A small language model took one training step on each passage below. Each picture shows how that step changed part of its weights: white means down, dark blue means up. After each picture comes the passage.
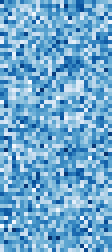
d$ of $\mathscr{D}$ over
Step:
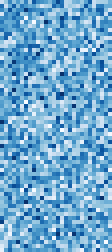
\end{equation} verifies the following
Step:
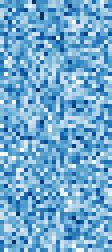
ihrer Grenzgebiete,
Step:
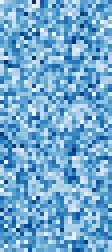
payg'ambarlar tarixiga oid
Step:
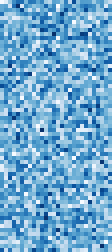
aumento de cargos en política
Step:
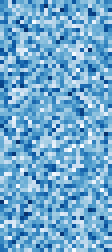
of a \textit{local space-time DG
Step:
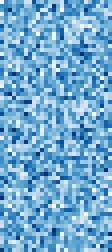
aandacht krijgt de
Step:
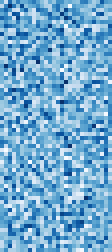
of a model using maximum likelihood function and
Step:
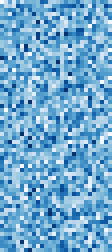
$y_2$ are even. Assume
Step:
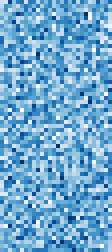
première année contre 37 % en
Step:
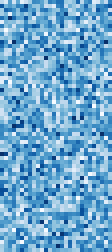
an issue if $C^+$ is polyhedral
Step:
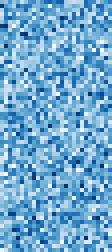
be found in literature. A strongly consistent estimator
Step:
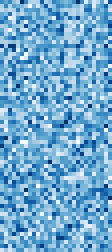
almost all trajectories over the whole phase space
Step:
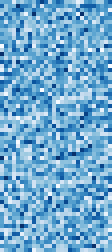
the lack of comparative studies and the
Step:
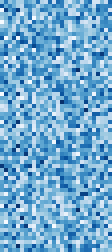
ανάλυση των
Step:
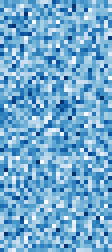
properties, $\alpha(\xi_i\wedge
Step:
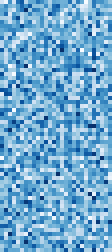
en sintonía con el constructo general de
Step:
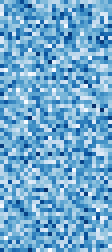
posse, non modo praedicta,
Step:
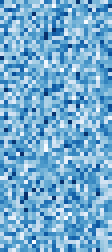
Вазирлар Маҳкамасининг
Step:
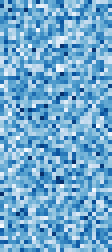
I. $$ \medskip\noindent {\bf
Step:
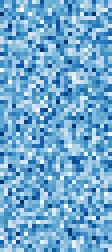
Zukunft müssen wir
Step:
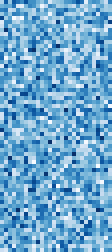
that arise when operating in the proximity
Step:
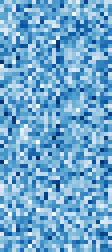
do roli producenta / K.
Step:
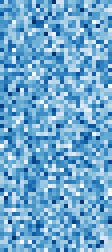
earned his undergraduate degree from
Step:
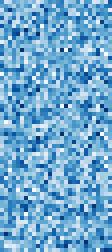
загнутых концов –
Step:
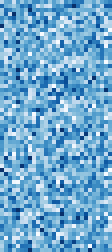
$\psi \circ \es$. Since $H^*$
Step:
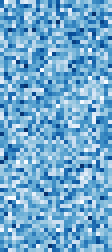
that the difference between each consecutive parts is at
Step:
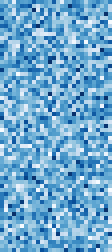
y no se plasma físicamente en
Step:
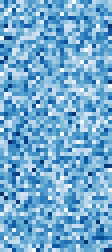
автоматизації послуг, то
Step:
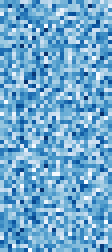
- dastlabki texnik-iqtisodiy tadqiqotlarni
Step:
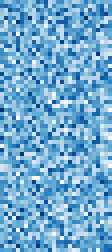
економічної діяльності.
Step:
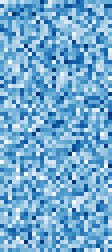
$s \leq -rm$ is sufficient to establish
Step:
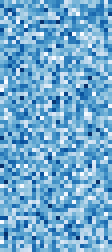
various properties. For example, the moment sequence is
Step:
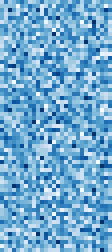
hacen es estigmatizarlas y
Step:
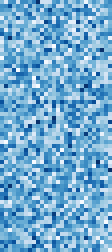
Beisammensein des ganzen
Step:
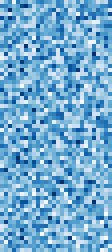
novelty control as the function of the total number
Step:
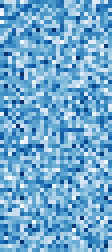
the event the error tolerance is still not
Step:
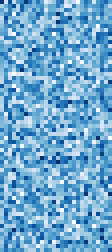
Квасюк Татьяна
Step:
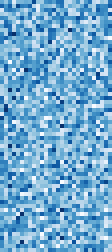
por una parte, deberse a que los
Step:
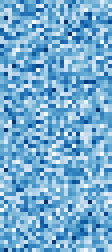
свертывания крови, развития
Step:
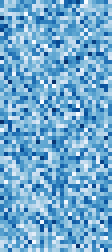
subgroup of $G$ corresponding to $\disp
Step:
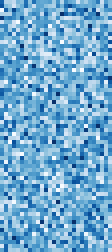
lower bounds turn out to be exact values in the case
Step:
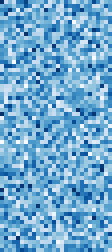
tahlil qilaylik. Avvalo,
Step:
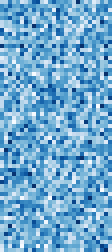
how an element in the Connection Monoid may
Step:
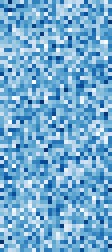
matrix. The columns of $\Phi$ are
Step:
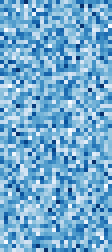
if it is degenerate, then there is a natural
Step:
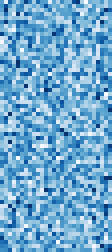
escala vertical positiva y negativa
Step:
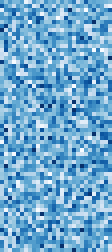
roman "Les Secrets de la mer
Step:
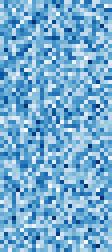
tinglash, eshitganlarini
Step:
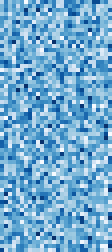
prática tem demonstrado resultados na prevenção
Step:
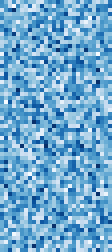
Оказывали они нам
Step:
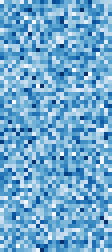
$2$-skein. \end{lemma}
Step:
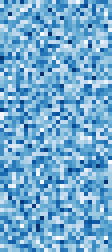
of the 29 types of irreducible regular prehomogeneous
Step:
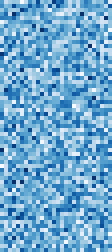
approximation to the Boltzmann transport equation.
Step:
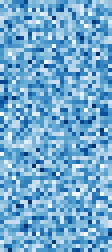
un emoji o comentarios a los
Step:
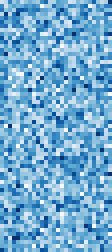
\circ \tau(\sigma, z)$ is in
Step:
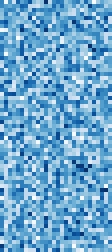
Buxoro vakillari bilan
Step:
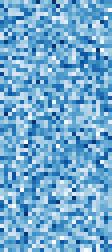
superioare asupra *evenimentelor
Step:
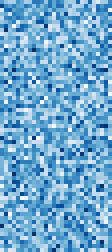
here arise from epimorphisms with
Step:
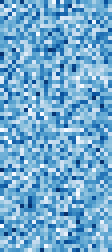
Let's take a moment to say a few words about
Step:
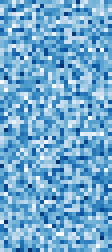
temperature-dependent material properties}
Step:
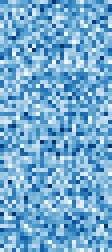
tashkil etadi. “Dag‘allik
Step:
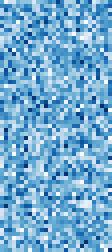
there exists $C>0$ such that for all
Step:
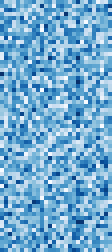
передбачає визначення
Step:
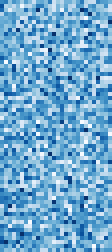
reputação e imagem, além de
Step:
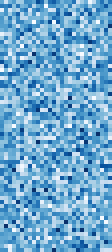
the slowly-varying Airy
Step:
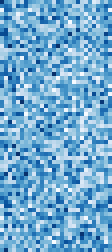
Wigner measures have nice geometric properties : they
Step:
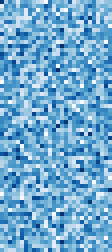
of an elliptic Calabi-Yau
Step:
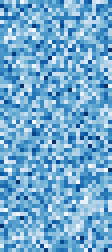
the evolution of $M$ transformed variables of
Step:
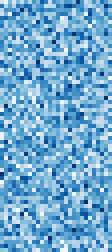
$u$ and $\theta$'s in
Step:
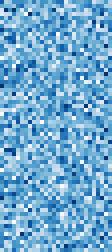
% \ref\no\refMu\by
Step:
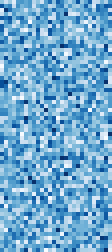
recall that the action of any element $l\in
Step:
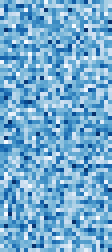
compact et métrisable, puisque
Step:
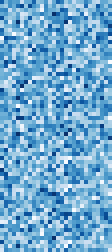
қилинганлиги туфайли
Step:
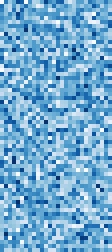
significant ones being so called Weierstrass and
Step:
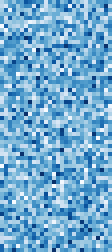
\begin{itemize} \item[1.]
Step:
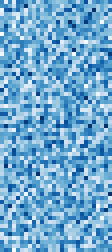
costs, and social support. Data were
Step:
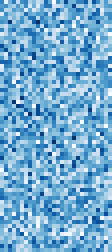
qui a un impact sur l'expérience
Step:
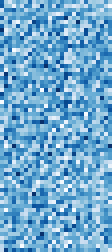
ҳисоботларни баён
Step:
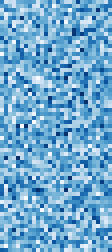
проблемы местного референдума и
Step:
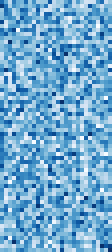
of symptoms that arise, and the role
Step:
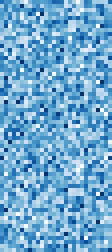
безумовно, виглядає
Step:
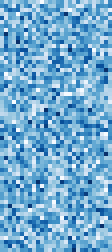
efetivado mediante garantia de educação
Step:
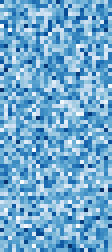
Subsection 0.1, is stable with respect to
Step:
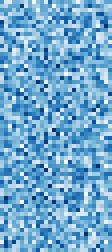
он сможет стать настоящим
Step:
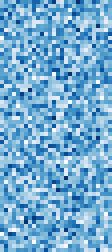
испанского языка и его
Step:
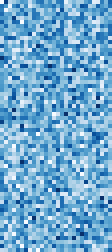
yuqori sifatli, innovatsion
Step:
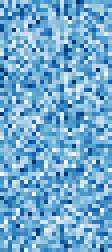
which $\a_i$ is the first root.
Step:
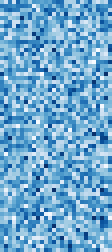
que transforma o Brasil em um conjunto de
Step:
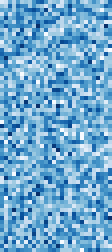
Boolean algebra. \par (b)
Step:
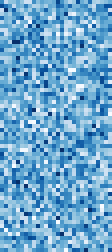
taking $a=1$ in the above asymptotic formula
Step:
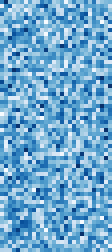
to \begin{equation} Z(t) \;
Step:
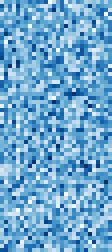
Protsessual blokning yana
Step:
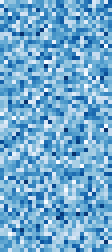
case may not occur for $b_4\leq
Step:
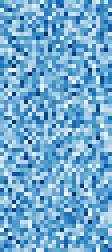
года показывают, что 96%
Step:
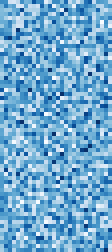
impacto do cuidado com o paciente
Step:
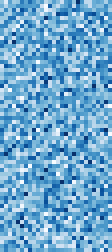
In order to state it, we need some
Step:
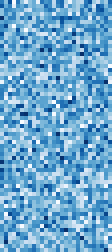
processes; - introduction into the practice of
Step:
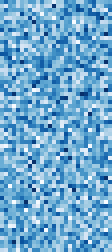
kimyoviy tarkibini tiklash
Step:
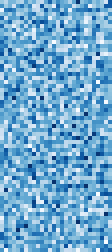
по ее преимуществам и
